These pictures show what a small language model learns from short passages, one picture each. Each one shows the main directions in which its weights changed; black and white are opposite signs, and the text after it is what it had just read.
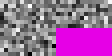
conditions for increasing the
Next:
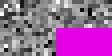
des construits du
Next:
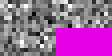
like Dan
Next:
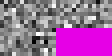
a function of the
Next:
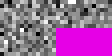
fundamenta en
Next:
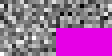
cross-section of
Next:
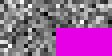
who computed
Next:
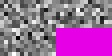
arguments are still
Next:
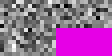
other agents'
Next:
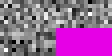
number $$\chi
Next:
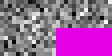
$a \geq
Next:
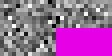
reter os
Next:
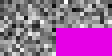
Kritik an
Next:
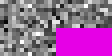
taken from
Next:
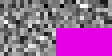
with right hand
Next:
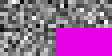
directly to
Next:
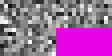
model on network for
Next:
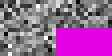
was a dearth
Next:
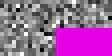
Focusing the
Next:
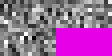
disorder, and
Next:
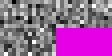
complexes very
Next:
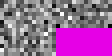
$\varphi$ that
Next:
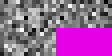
each of the
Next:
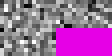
that produced after
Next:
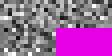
invariant scalar
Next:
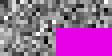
the r table of
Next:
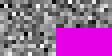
participants were a
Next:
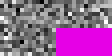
model covers our
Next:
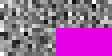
una perspectiva
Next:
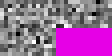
a halt under
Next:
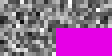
and after adding
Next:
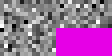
It can be
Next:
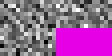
To overcome
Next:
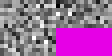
sus animales
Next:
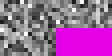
to lead to some
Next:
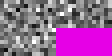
the space of
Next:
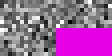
and geographic
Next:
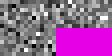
subspace on
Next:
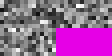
in fig.
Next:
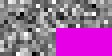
M. Inson
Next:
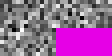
typical for the
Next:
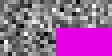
from sequential
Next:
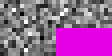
is proved by
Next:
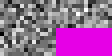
$Q$ is
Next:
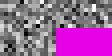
In the first
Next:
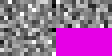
by Wang
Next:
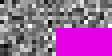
(as defined in
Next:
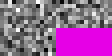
the MR change
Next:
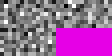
infinitely many
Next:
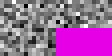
exists a subsequence
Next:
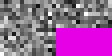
savdo va
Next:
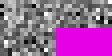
va tom
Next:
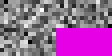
Gaussian process
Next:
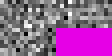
compare this with
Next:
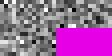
This equation is valid
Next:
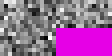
Social coefficient
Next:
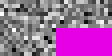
cat. 5
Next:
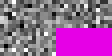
formulate our main
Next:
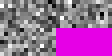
é aula,
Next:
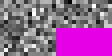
The eyes
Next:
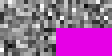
digital maturity level
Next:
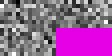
loading rate
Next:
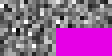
there is a
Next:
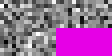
capital that is
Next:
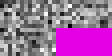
útil de
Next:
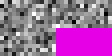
2pt minus
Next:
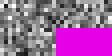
but they also
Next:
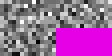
variables $\tan
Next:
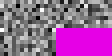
de la luz
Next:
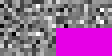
basic character
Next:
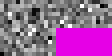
of the participants
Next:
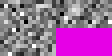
is called a
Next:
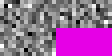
as required by the
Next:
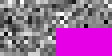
interés de las
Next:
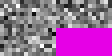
von bereits
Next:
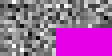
comparing the second
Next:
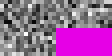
result of the
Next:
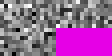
should perform an
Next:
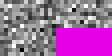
a structural
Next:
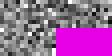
the spectra
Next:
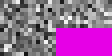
the beginning
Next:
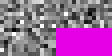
of triples of
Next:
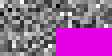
we are going
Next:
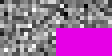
system. Its
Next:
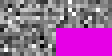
a pune
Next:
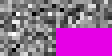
III disability
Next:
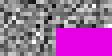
a rather general
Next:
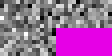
for degradation
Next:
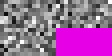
measured from the
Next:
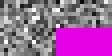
in applications,
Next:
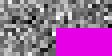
\lambda \leq
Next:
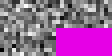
the visual
